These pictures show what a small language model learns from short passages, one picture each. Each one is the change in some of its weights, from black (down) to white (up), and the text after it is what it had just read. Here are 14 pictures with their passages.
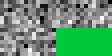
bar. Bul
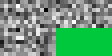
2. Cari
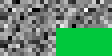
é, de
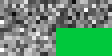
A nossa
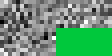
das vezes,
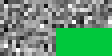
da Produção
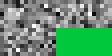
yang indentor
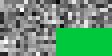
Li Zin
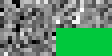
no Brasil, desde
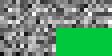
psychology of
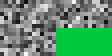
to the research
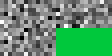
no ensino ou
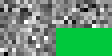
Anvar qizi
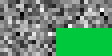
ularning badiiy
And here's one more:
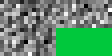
people in
